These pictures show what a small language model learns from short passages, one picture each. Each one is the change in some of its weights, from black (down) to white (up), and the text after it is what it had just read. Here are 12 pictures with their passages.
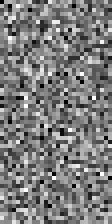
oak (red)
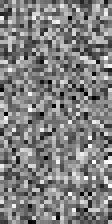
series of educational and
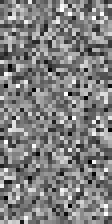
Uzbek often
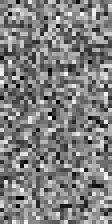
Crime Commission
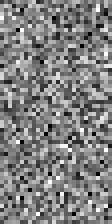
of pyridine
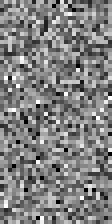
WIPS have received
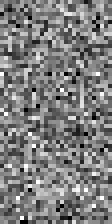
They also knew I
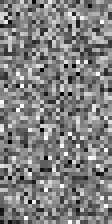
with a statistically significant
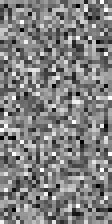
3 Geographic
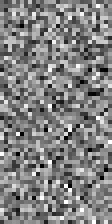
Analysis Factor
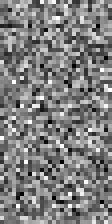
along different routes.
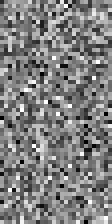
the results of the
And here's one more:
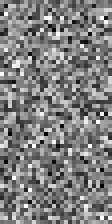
to deities to
